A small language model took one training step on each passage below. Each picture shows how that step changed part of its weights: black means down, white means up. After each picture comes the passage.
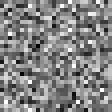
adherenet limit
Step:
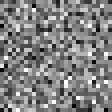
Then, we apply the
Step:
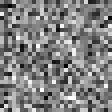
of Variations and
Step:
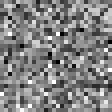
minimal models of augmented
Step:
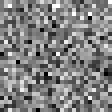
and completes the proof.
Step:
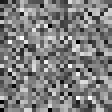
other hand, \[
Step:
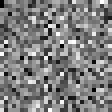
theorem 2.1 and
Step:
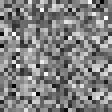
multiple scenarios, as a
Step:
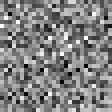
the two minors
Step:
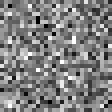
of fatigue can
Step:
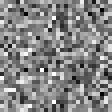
optimization-based approach.
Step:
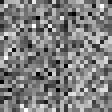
statement follows from the next
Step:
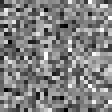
tw bpim}
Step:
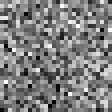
only if (modulus
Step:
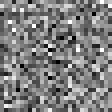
incompressible fluids
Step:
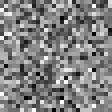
we can give bounds on
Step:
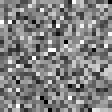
$$ K_\delta
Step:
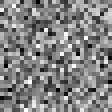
according to the definition of
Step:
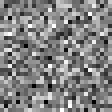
the following result of Neumann
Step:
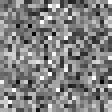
of size $n$
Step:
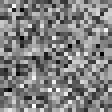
in the cover. The
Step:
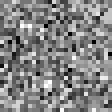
is a successor
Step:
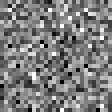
the characteristic function of the
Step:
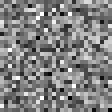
Koeller that
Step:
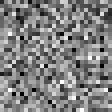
a complex structure. If
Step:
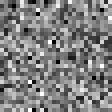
\lVert {\rm
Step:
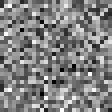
Taylor's expansion gives
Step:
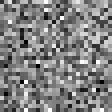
steps. %We use
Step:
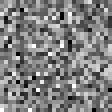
A.2 in
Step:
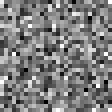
then at the end of
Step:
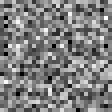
on a UHF
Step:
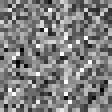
the definition of $\langle
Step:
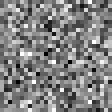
is an automorphism of
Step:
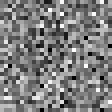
the right-hand
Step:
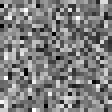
are treated as zero matrix
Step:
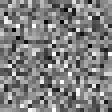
the isometry group of
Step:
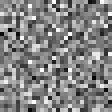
P$ are admissible data
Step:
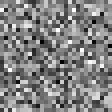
we need only to find
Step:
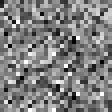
chains of subgroups of
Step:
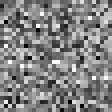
separate the simulation interval
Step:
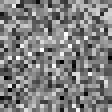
using the fact that
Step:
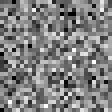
notation, we write
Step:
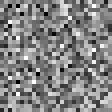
we used an alternative algebraic
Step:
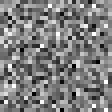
We discuss connections between our
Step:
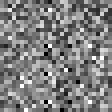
the induced action of the
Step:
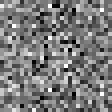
of the vector spaces underlying
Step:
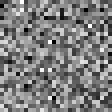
\ge \sum
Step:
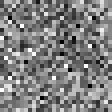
some structural representation theorems
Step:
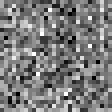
of the outer diagram and
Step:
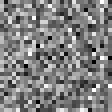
one we will focus on
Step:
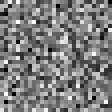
Recall that a {\em
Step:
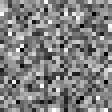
then $(\tilde N,
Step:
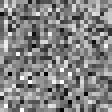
expected product of the error
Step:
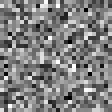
the second kind and their
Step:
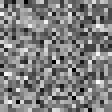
f) \ge
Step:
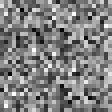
their order. The last
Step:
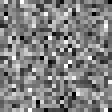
of trees will be used
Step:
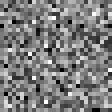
no clique minor
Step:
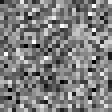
focuses on the development
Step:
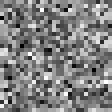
at a non-constant
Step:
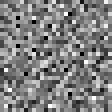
x$ and integrate term
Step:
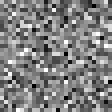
and this is equivalent to
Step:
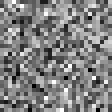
but the second equality in
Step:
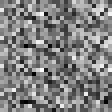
frequency setting model by
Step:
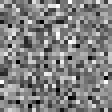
two conjectures above
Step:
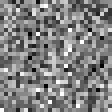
choice of $d$
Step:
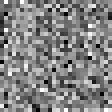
rank to be as high
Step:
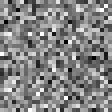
S_n$, holds
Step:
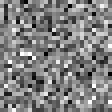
is by applying $$
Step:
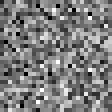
investigate its properties. Let
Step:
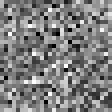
of the partial composition of
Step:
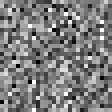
of a diagonal matrix,
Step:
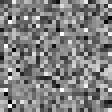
Selberg zeta function
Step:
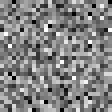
conclusion, the computation shows
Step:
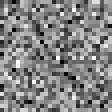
commutativity constraint, there
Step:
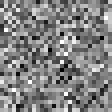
combination of elements in
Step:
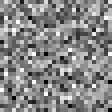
work differs from
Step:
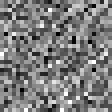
the literature in the field
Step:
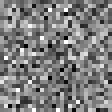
of entries in its
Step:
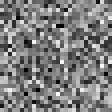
natural homotopy at the level
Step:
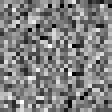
less than $R$.
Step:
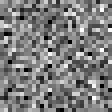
on a donc pour
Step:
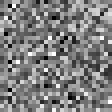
all the entries of the
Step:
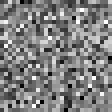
fact that $t -
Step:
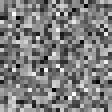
F(\alpha)$, for
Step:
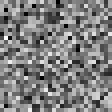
to divergence-free vector
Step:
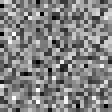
as ordinary for any measurable
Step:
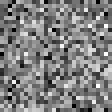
then, the local coordinate
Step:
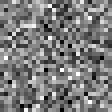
the generalized moment map is
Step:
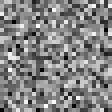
In this case, we
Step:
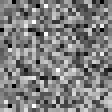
surface. These points are
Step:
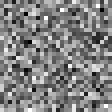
number of prime closed geodesics
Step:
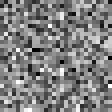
It is conjectured that
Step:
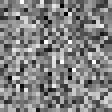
1 below) and that
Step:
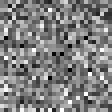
the counterpart in
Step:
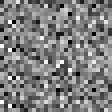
Before proving Proposition
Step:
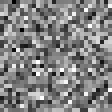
expressions for the first,
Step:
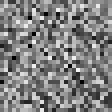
processing, machine
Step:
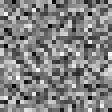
spinor, written
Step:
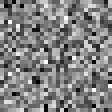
this section we return to
